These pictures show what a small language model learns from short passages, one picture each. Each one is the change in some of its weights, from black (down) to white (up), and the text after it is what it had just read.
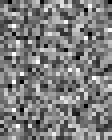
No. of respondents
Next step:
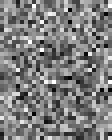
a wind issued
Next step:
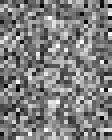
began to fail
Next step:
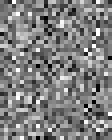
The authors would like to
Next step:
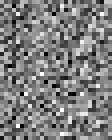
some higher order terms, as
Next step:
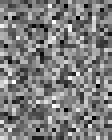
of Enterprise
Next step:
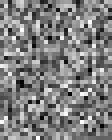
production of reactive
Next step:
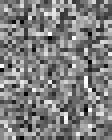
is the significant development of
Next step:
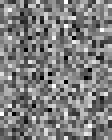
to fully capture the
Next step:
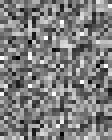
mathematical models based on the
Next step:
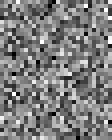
each $y$ and a
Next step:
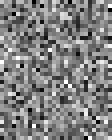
$\ce$ to be strongly
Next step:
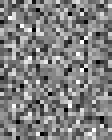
Indicators*, STI
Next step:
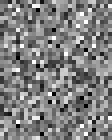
km), explaining the
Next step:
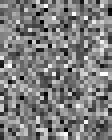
than that expected for 1 :
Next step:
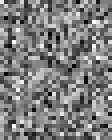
the training process. The loss
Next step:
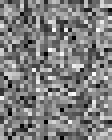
to the right, there are
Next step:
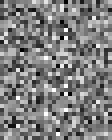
and multiple perceived
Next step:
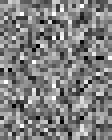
uniqueness problem is the same
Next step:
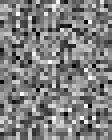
high frequency response a
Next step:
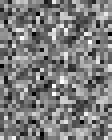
and for each prime factor
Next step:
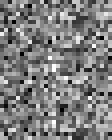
we can investigate it's
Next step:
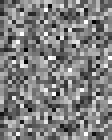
system. 4.2
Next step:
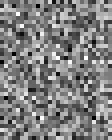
suffices to form a
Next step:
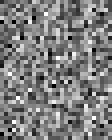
attribute 7:
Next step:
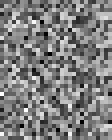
handling cases related to
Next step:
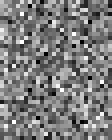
(in additive
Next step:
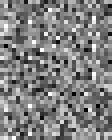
of tools that helps
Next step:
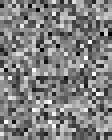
There is a bijection
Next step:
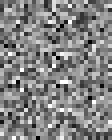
to mission schools,
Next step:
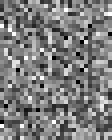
for Sustainable Job
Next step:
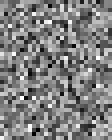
and formal description}
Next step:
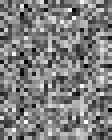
how to do everything
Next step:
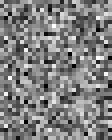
this is due to the fact
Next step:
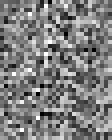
the Node environment shall include
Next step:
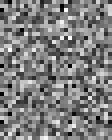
for different perturbation
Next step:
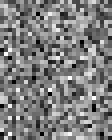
of a single unit cell.
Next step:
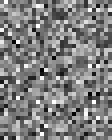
\leq r \leq
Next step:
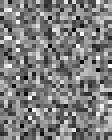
to purity for a single
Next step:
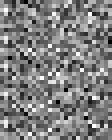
Green Green
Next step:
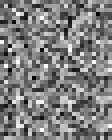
classification accuracy using
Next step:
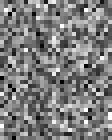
whose Lie algebra is u.
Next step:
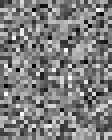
are duly considered and
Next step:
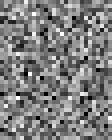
conditions (technically known
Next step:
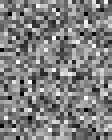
documents were found.
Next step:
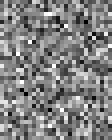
daily consumption,
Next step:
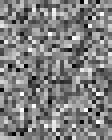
is nature of this impact?
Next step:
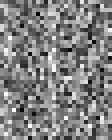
of a real plane
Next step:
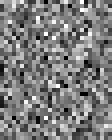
`ring with several
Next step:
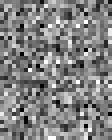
JEFT of the
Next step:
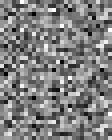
the other hand, the
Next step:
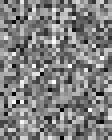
is an essential means of
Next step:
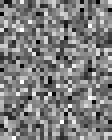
of valence 5 in
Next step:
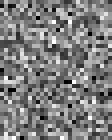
Encyclopedia of
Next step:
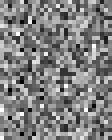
in the space of creative
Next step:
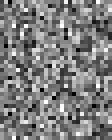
smoking, and,
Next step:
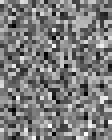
for all $k\in
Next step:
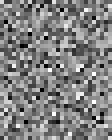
there are weak solutions of the
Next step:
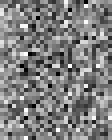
initial manuscript;
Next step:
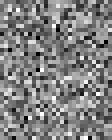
Here is a solution to
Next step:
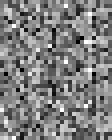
of seawater for
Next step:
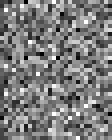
O. et al.:
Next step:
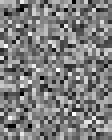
give \begin{align*}
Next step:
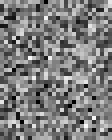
every braided monoidal
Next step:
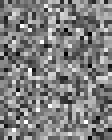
safe to do so
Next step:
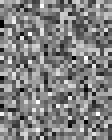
= \dim_{\mathbb
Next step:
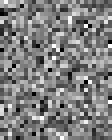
ca mo}), and the
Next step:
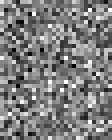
$w_d$ that
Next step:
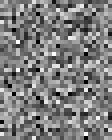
a one-to-one
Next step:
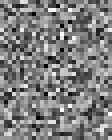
the other hand, if
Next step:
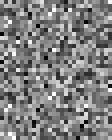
Supported efficient solutions and
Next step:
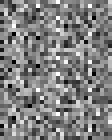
Health, School of
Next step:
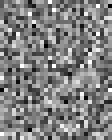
frame. In particular,
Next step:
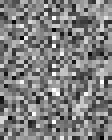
addition chain as well as its
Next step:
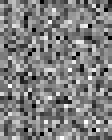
$\theta$ is often problem
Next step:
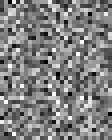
3 Sulfatation
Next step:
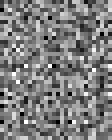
two ways to get here
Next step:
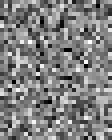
and this system type has also
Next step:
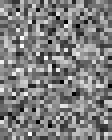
Combining the last
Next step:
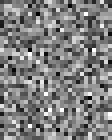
gender roles,
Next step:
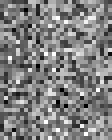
a Vernier
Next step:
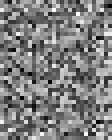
was not perfect. In
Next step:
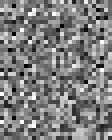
most natural connection is no
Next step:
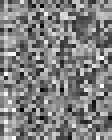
field of fractions of
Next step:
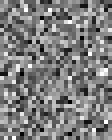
of $H$ containing
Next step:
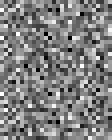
establishment of the probability distribution
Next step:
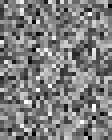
rotational grazing
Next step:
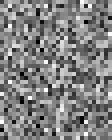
or BST-2
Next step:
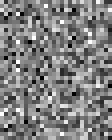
change in the physical parameter
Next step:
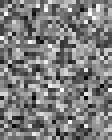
Bae, Y.
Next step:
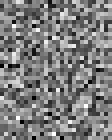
simulated setting, at
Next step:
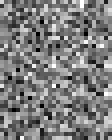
an $R$-module and
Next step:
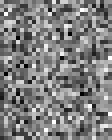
the staggering decline
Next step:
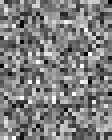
of the samples is large
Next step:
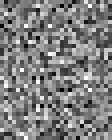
TK/100 blocks
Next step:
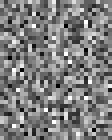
consent. Access to
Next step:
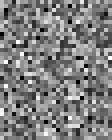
Identifying the
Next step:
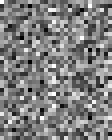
such that the upper intersection
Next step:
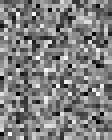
early embryonic
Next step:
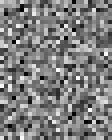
obtain \begin{align*}
